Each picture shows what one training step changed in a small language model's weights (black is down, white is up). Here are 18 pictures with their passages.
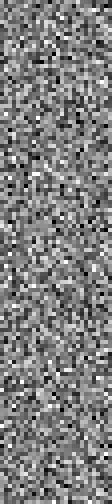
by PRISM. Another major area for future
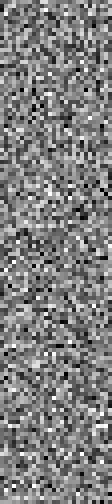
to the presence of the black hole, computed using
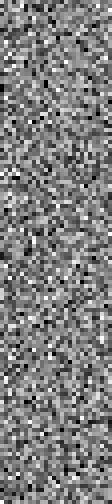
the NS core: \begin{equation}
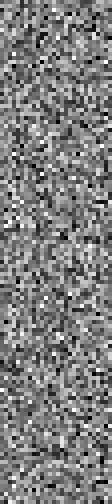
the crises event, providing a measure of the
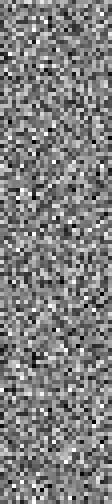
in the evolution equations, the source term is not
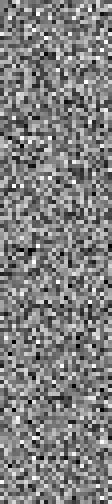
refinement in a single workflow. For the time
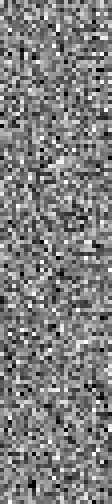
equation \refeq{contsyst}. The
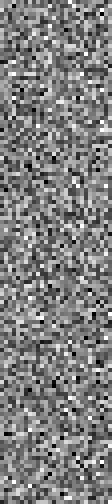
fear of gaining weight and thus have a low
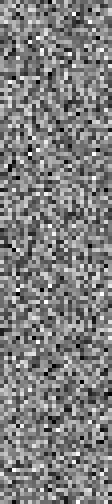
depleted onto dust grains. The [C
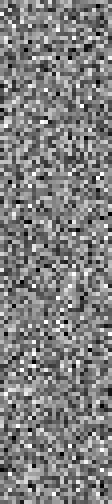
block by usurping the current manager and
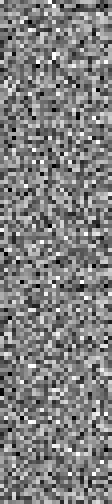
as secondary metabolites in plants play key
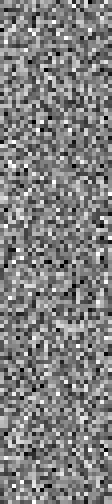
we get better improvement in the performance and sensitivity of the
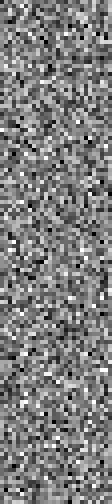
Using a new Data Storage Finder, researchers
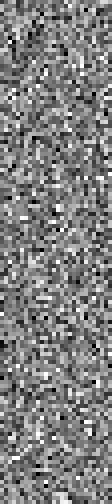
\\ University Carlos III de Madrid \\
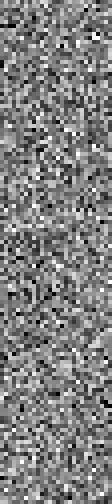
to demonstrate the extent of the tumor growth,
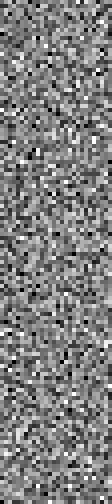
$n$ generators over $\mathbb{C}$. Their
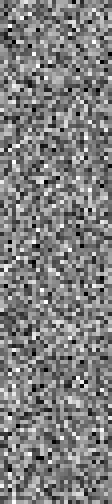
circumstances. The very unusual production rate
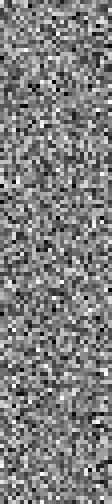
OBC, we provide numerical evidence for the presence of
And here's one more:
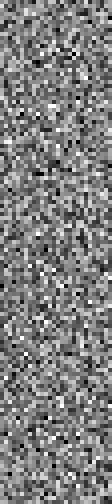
by Scanning Photocurrent
